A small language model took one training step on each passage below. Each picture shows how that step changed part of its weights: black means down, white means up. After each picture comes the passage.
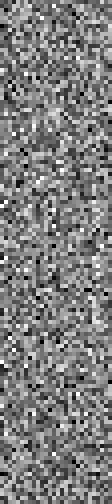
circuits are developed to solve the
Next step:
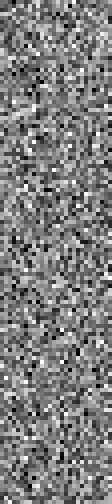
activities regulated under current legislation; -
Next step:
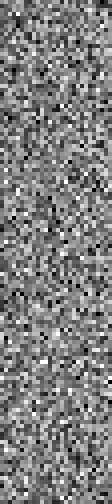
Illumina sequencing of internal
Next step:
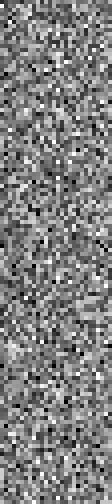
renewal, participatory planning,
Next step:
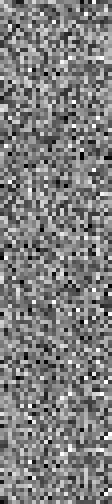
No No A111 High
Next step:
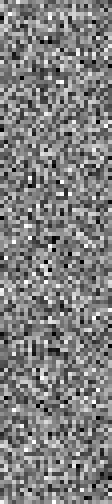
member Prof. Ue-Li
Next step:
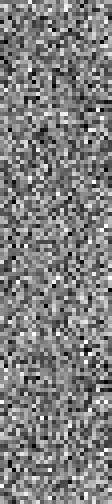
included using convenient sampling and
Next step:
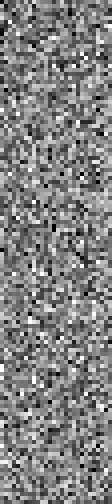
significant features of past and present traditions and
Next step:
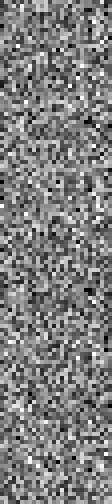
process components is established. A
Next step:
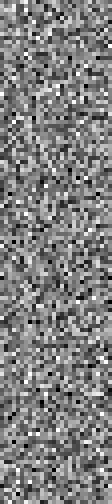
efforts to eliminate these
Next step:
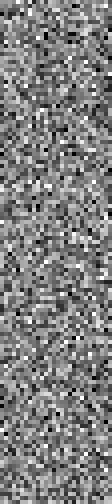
values. The contents of each flask are
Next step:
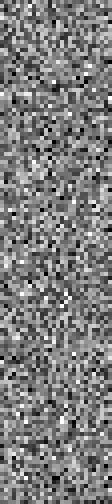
to contribute to the diagnosis and
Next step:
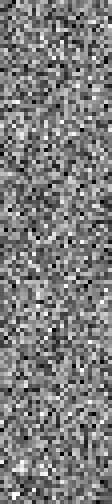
in terms of land use, space and
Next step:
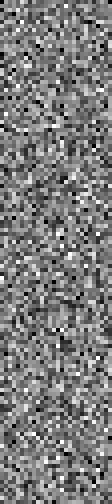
source categories referenced in the
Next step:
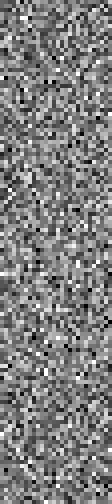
an IAB network. control plane is responsible
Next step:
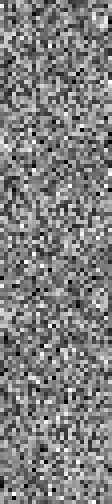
in the long-term, as well as the
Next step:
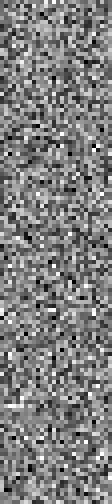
system for research — is entirely
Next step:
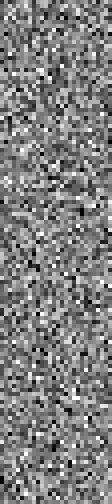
Furthermore, this study provides insights
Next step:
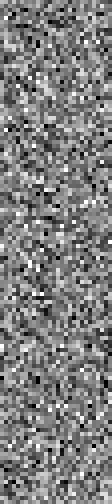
- b) The seller's bank then
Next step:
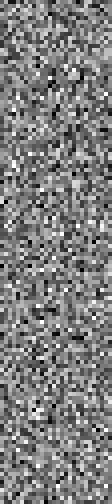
of prior experience with GenAI.
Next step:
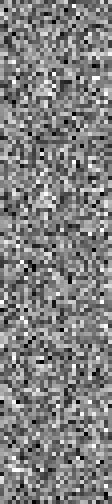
particular candidate tend to write
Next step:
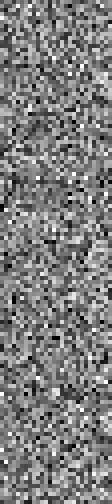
tools that may be employed; when
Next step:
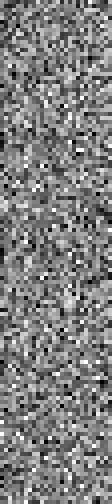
mm; medio-lateral
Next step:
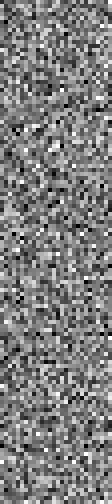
the first row donar atoms
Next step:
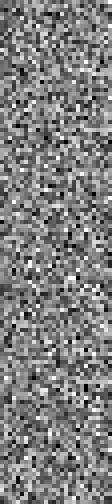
however, are suffering from severe
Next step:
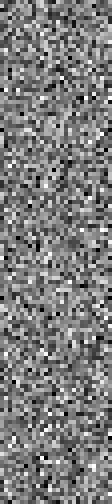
from other associations such as ABSA
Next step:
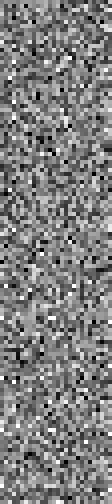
doping carbon materials with Nitrogen
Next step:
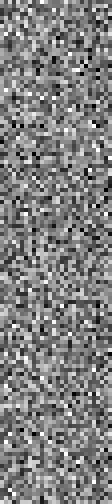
A.R. Effect of basalt
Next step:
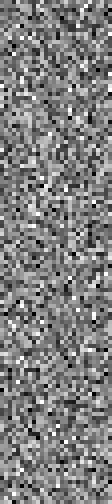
SURF, ensuring sustainability with
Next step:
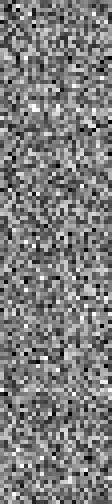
based on facts by utilizing his
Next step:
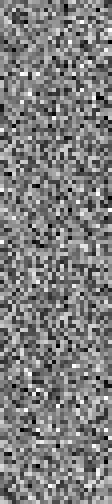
time: they were found to have imbibed
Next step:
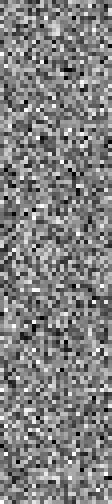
refocusing by a Hahn echo
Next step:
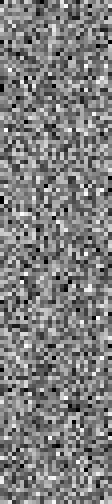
- 12 Five to seven pairs
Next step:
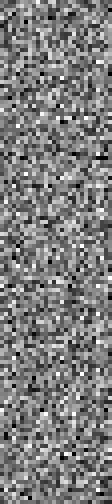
years people will forget rituals of her
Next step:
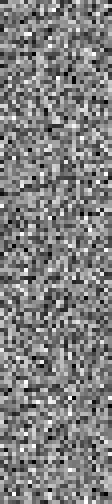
from surrounding highland to the
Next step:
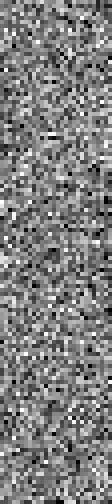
We have proposed a novel RC network as
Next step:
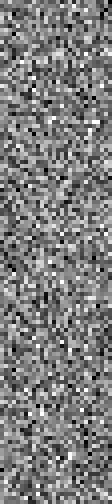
was confirmed that they satisfy the requirements
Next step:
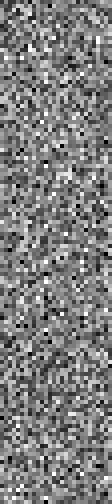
products for just one specific version.
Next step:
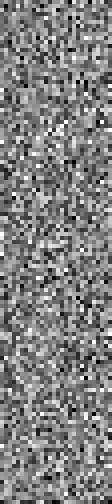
exhaustively with methanol.
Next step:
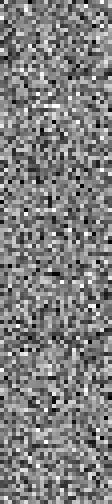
attention. The theory of "final
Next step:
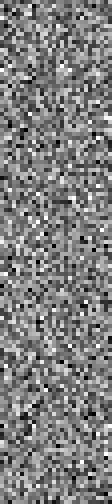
a touchscreen. This has become a
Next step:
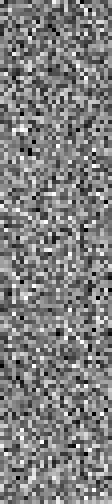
27], was modified depending on the
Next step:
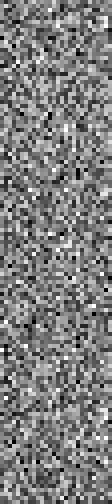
and the importance of sorting.
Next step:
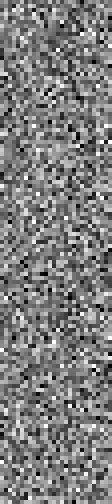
delay is due to patients' casual
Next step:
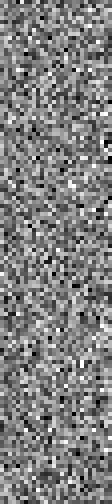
the hemicelluloses which are
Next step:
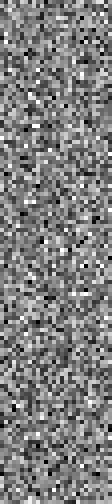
limba, chestnut and
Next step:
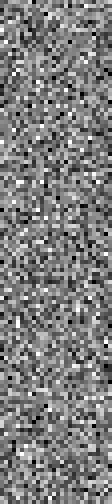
through co-design. The paper
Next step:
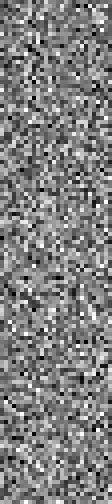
used. Fig.5.1. Tree
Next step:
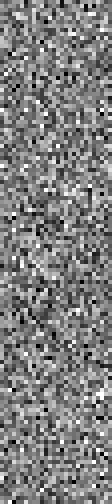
Then 600 well-structured
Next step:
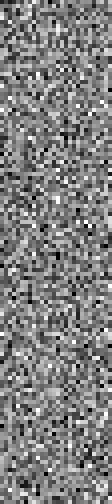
provided by the CO. Internal technical
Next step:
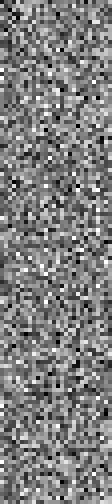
real-time brain activity will be
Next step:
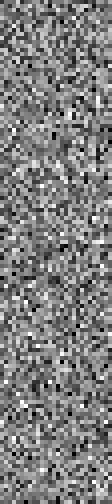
introduces the project and where the user can
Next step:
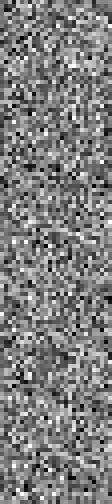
for the institution's employees,
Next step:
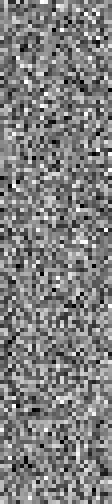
in 2-D flow cell experiment IV.
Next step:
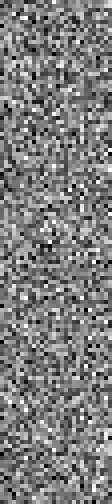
Project Spatial Analysis Reach
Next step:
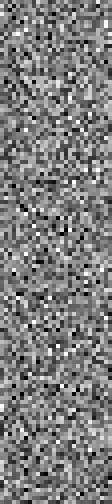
which require the entry of a minimal
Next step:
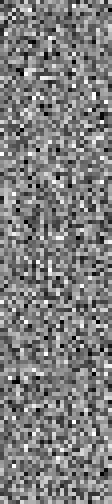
previous scholars was full with
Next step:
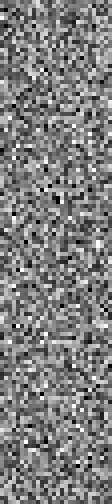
because it infers new relations between items -
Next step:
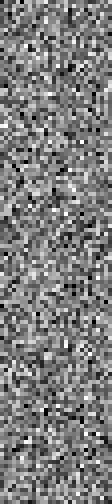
spectra of the complexes in DMSO
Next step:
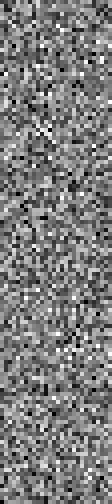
their interactions with customers using data
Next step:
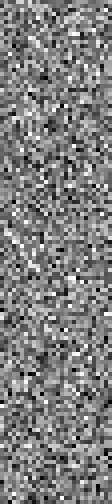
Adjusted for age, education,
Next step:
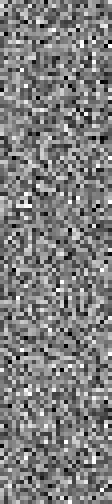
AWS. Here we report on our
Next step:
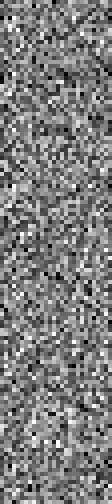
CDMA techniques providing high
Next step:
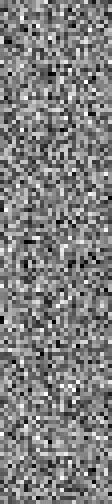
while the rest is due to other factors. The
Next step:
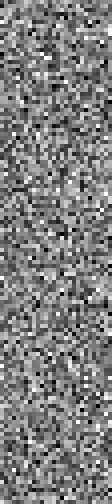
For modeling the deployment of the
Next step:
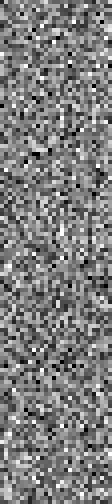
may interfere with nitric oxide
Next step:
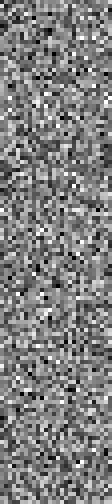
major rice-farm activities, the more
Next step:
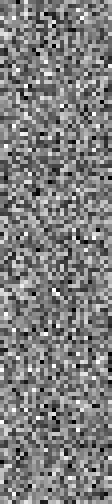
history: Received on 12
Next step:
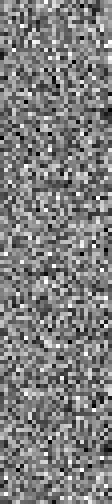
Niosomes loaded LPs were
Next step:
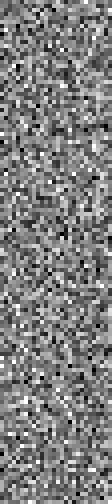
PAPR without affecting the performance of
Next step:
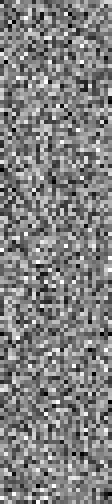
approved by the Dutch Central
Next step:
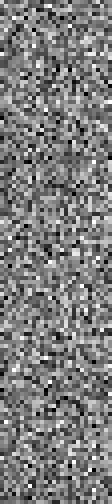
in subjects suffering from anorexia
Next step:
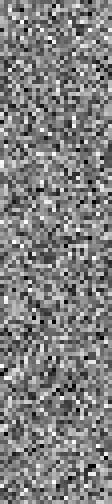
claim on diversity. Fig.
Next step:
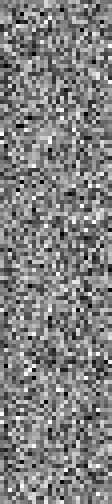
need for socially equitable food systems within which
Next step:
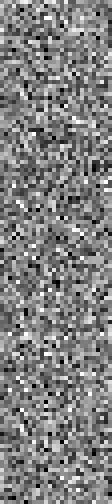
pathogen-infested soil with
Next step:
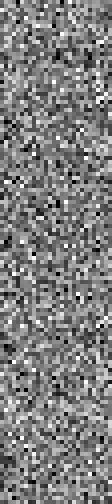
the needle with one hand & presses
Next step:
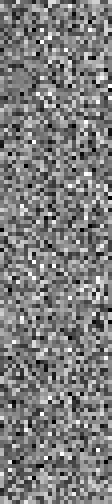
12.2%) for bread-making
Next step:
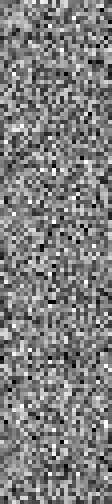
CNN, and GAN techniques
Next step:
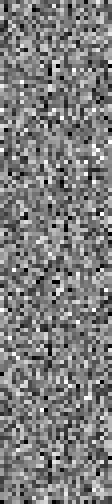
been utilized in numerous studies to
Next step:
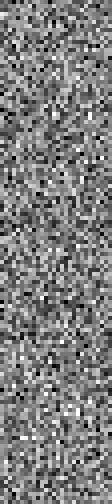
of operational instrumentation and/or data
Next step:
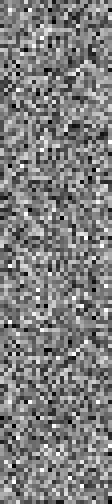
where teacher free time is limited and
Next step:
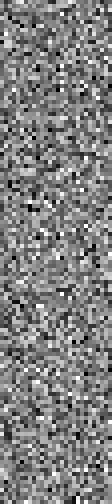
while the others are more vulnerable.
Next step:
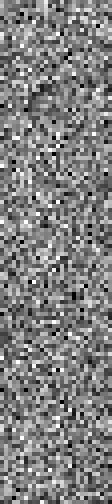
Only if the West builds
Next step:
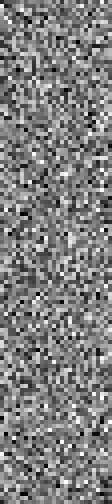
effective technology which compact with radio
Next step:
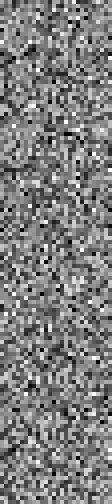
in Engineering*, vol. 26,
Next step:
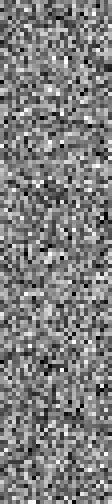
on the r -th route in month t
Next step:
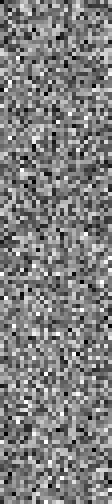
new class of spaces namely
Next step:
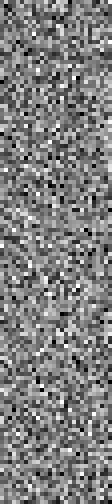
principles discussed above (Section
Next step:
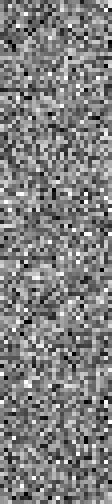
of CO₂ hydrate based on this
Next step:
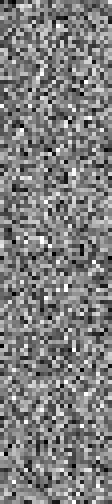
information obtained from the leaked dumps on
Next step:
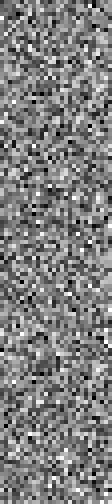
measured electromagnetically. This
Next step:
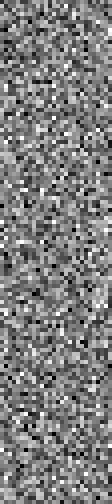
sensor and image sensor may be defined as
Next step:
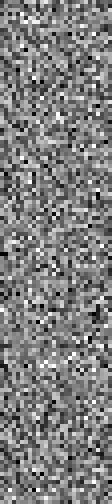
devices.[5] TYPES
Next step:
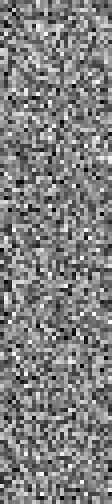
which are no equivalence to the target
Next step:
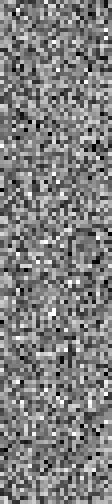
> 0 and PHA_E >
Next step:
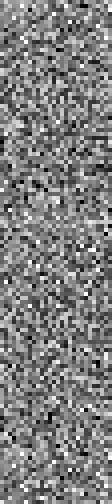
of the civil code. In
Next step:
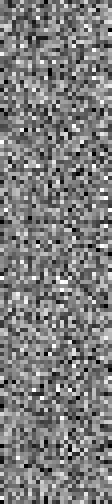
when pronounced according to Arabic
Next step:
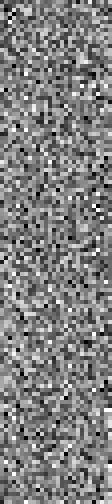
switched linear system with
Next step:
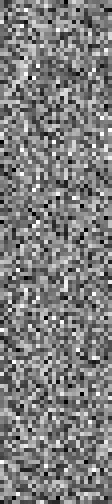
algorithms repeatedly use the single variable
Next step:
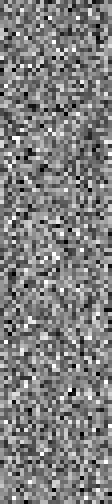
Sparingly soluble From
